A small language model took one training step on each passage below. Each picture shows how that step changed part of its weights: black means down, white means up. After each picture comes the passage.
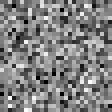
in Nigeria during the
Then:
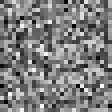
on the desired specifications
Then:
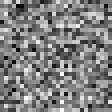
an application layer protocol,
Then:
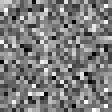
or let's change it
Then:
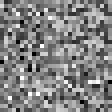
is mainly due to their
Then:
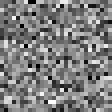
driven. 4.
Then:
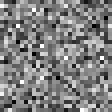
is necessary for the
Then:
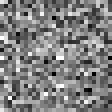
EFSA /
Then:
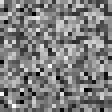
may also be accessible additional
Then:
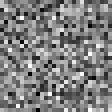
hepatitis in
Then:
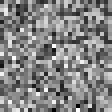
PG Student 4
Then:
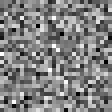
when practically using
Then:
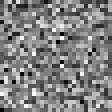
the neighbors, -
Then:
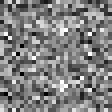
the continuous load test.
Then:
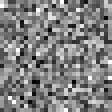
growth is greater than other
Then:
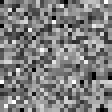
either at the health facility
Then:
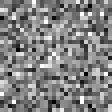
Econometrics Studies*,
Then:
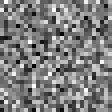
Building on some of
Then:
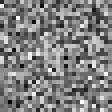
Sensitivity and muscle
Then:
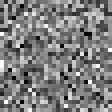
of the software development and
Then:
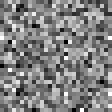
by the type of
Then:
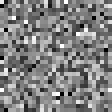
recreation, for
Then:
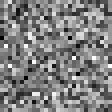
to overcome illness
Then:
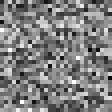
the center. During the
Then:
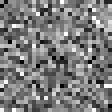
described as figure no
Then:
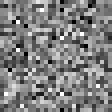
yield and measured yield agree
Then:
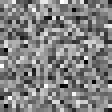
method targeted to improve the
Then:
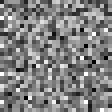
fuel consumption and longer
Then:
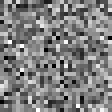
the issue, treatment
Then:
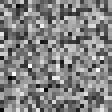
it can be grown
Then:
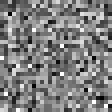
examination (DRE)
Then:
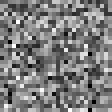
distribution of SNOMED
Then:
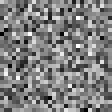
reactor with two
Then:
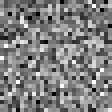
revealed that technologies such as
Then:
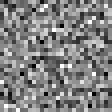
Comparative Analysis of
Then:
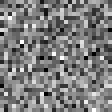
particular, minimizing the
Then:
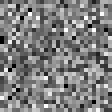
moving NPs across the
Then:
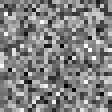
adherence to the national
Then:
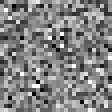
etc were included in
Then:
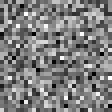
of vitamin A
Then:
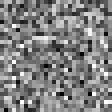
as Educational status,
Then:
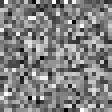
written specifically for children.
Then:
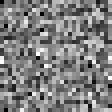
interested in decentralizing
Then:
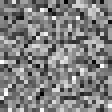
organization earning and contributing
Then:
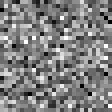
both study groups was approximately
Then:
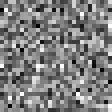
noted that this is not
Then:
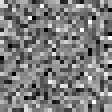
gender discourses.
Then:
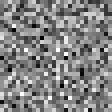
by giving some examples.
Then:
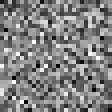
death of the Universe
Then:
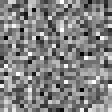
country) which is selected
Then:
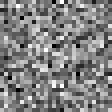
Strategic Management
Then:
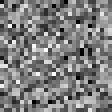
original UPF,
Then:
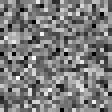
there are probably those
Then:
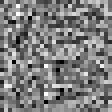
to nurses'
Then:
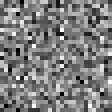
Stewardship. You
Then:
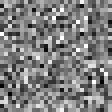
revitalize the
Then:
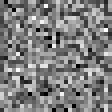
conclusions on how network structure
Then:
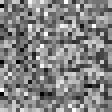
will be an important step
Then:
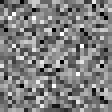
teach has been
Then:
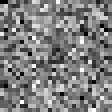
As mentioned previously, tests
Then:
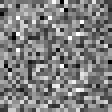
loss pulp and
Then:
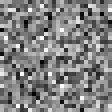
The Tsallis
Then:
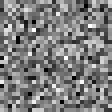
(total daily dose
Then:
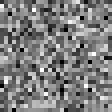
be termed as the
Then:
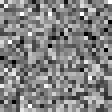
oxidation and sulphur
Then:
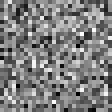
town which has a
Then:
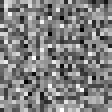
agent. In that
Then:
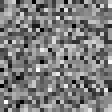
complete protection is not
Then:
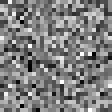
but the entire world is
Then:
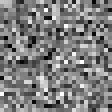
the constructor to increase
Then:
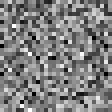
as well as in
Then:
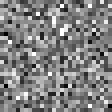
securing current and future
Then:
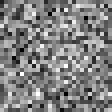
will get lot of information
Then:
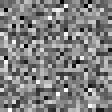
spectacle of
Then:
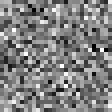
divided in four groups of
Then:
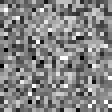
The test is performed with
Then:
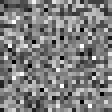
schematic expectations for
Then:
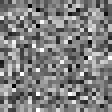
OF CONTENTS
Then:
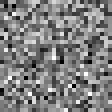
led to projection of
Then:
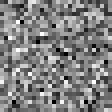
where relationships are not
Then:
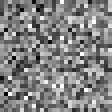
in Figure 2 is shown
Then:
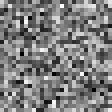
indirectly influenced by belief
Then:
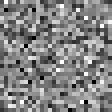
incoming solar radiation
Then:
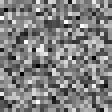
for improving reading skills,
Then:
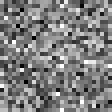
psychologists, as
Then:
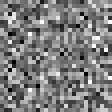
composite material in fibre
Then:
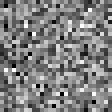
aiming at comparative investigation
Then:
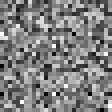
on the fact that if
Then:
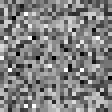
of interaction people make in
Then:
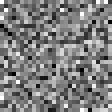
spectra of these labile
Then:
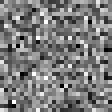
Transmission System Operator
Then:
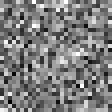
final version is updated
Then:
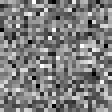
counts measured at a
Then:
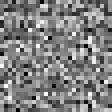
interest regarding the publication of
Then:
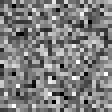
anterior chamber
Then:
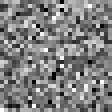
participation in monthly output
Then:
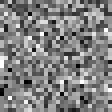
strength for the construction of
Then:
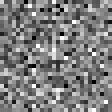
distinguish between them.
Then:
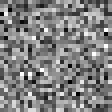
not mentioned here, take
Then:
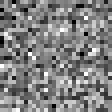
area at Teluk
